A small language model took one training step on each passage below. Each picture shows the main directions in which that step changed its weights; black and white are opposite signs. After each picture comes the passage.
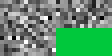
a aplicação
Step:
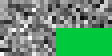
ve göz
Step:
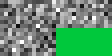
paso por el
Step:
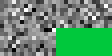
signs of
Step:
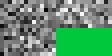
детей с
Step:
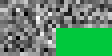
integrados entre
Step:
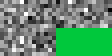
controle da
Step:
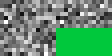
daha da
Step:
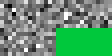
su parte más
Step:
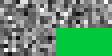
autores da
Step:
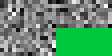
Am ersten
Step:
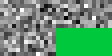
in Patients
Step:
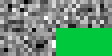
sei se foi
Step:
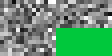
Conclusões A
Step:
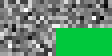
O NÃO
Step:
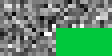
mumkin. Xrom
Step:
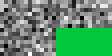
В тонких
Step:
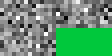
na busca por
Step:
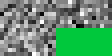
есть у
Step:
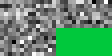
en ella
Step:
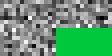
xos manba
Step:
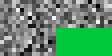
propose new
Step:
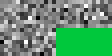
del Fuego
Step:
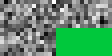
aos alunos,
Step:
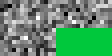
boca hasta
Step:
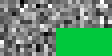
por exemplo,
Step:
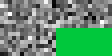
fertig mit dem
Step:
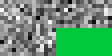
seguir para a
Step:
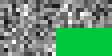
idade dos
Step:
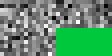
v osobo
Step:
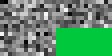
en Europa como
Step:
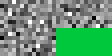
a montré
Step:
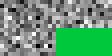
о том,
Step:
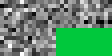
health care
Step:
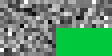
foydalanish zamonaviy
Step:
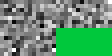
transitions and
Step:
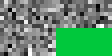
речь в
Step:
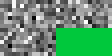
obra humana
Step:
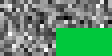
as próprias
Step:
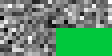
va ularga
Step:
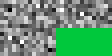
mundo, sendo
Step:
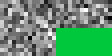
los bienes
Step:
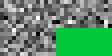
gestion dépend
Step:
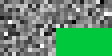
de sus prosas
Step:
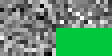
comércio com
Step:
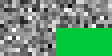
идет о
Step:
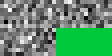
curso de
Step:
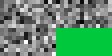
i-au o
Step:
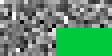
studied the
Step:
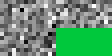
turi bor.
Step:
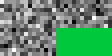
el destino
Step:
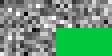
riskli olarak
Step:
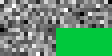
ЦК України
